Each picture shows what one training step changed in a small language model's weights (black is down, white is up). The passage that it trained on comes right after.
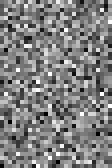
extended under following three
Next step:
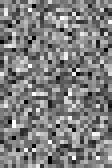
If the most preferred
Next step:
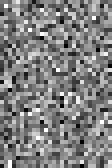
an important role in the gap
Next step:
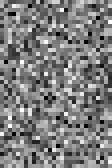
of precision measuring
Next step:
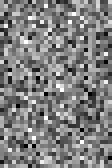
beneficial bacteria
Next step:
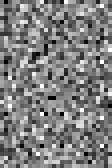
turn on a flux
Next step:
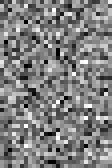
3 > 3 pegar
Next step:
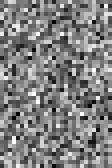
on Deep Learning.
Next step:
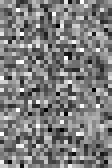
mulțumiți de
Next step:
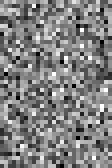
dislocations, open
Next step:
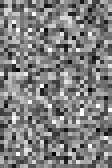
swabbed with the
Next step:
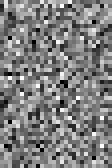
for the implementation of
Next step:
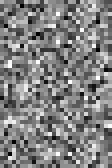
the gain-bandwidth
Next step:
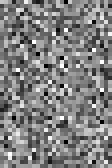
Laboratory for Information
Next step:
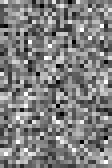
CME abundance
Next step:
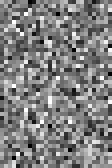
rates and high mortality
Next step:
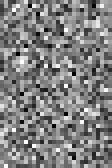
the general evolution of
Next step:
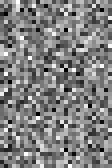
be destroyed under
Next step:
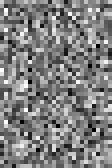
the system highlights the
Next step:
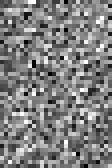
model identified using particle
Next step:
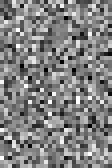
entre els murs 1 i
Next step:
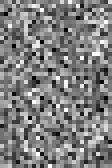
soʻzlarni yod
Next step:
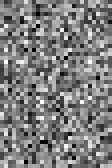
visualization of entity
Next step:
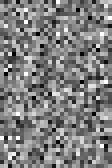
of literature established
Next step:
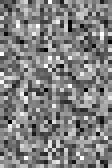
for Impact Simulation
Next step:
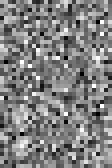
the color contour
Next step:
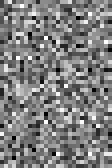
is the reduced mass and
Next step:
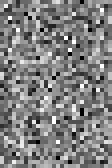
a broad set of
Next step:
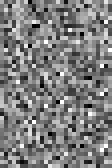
Din punct de
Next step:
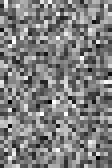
in the group's website
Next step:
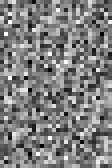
are readily used for a
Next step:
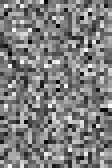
$r_{0x}$ has been
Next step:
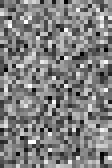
готовність до
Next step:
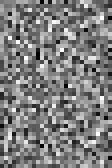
inclusion. The other two at
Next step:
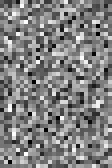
induced changes in the
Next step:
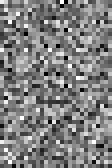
potential to be the main factors
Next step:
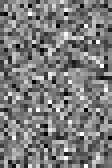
confirmed cases and more than
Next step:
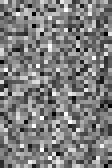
efficiency decrease at low
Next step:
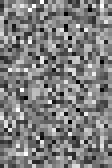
but help the model
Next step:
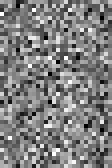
simmetrik ekanligiga
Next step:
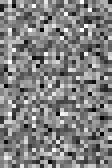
yashagan yetuk
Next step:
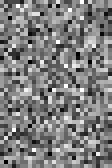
that acted mechanically
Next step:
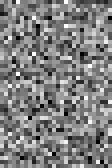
steel reinforcement
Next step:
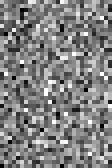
los propósitos
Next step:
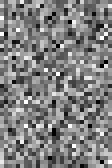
da pele. Por
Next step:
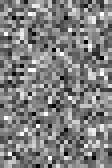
Humanities (SSH)
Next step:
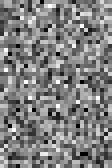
two-photon excitation
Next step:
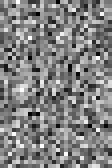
the goals set for the production
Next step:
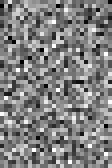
dominated by dust with the
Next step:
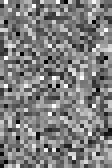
given by the following theorem.
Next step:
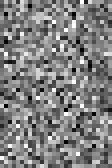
at least a fraction of
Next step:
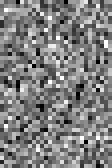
Formula (refined)
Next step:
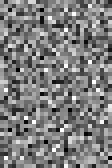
all patients enrolled
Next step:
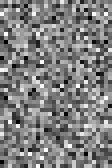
sections. Target
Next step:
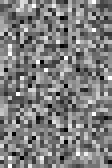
we propose the following conjecture
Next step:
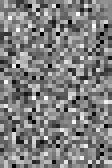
was estimated and this
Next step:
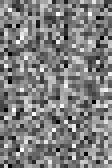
the highest value. The
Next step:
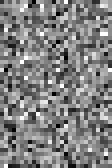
region's genetic diversity
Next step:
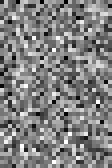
Maximum extent of
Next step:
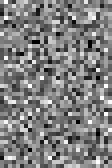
the binomial theorem
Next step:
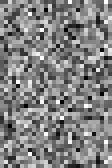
to the pinhole P.
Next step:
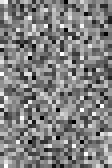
publice de conducere;
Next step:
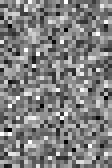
designed to have 11
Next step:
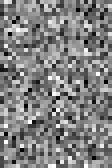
qualitative analysis of the main
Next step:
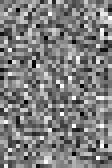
knüpfen an die
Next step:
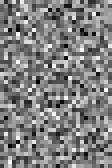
can be seen in Figure 2
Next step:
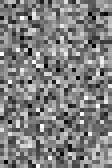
the following Ansatz for the
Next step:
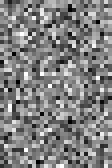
the social context, whereas in
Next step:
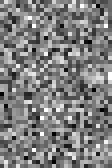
e na interação social tendem
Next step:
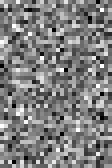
lyase (PAL). In
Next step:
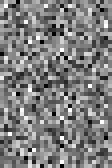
G.R. wrote the
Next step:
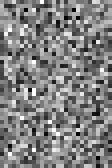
remaining colonies.
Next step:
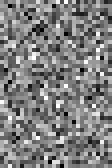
factor, or enhancing
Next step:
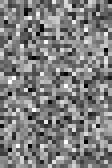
will comment at the end of
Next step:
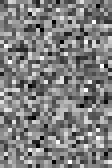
Alves, 19 de maio de
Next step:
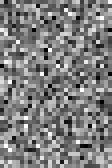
має такої
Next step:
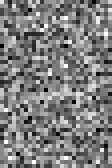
senderos que se
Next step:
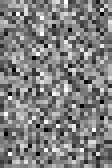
form of the coupling
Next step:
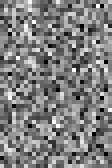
achieved by considering the
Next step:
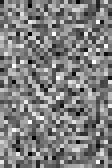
optique plus large.
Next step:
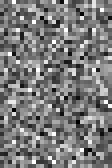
Лицата со
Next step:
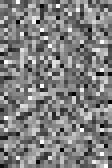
$\Gamma(\phi)$ is
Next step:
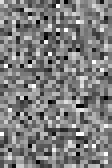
becomes negligible.
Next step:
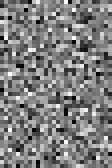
not with spatial density. For
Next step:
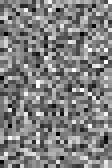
ko’nikmalar va
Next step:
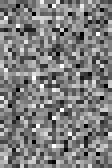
chiqish ta’rixi
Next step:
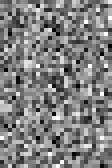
на зміну по
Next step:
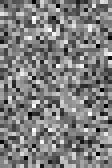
Akt hamda
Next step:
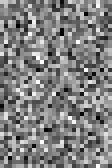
C. Kundu, A.
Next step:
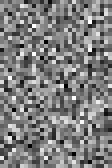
la academización del
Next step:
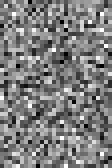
periodically oscillating
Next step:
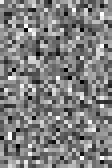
$\USW$ in
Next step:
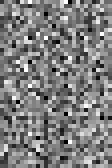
and Technology,
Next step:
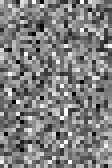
to note that cumulant
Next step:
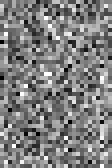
The effectiveness of the
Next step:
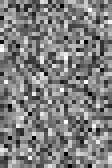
coupler current bias is
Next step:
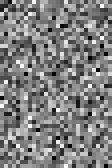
respectively. GeNW is
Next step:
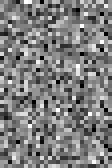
MeV (Column
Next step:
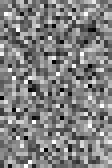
will lead to low teaching
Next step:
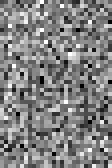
maqbul talablar
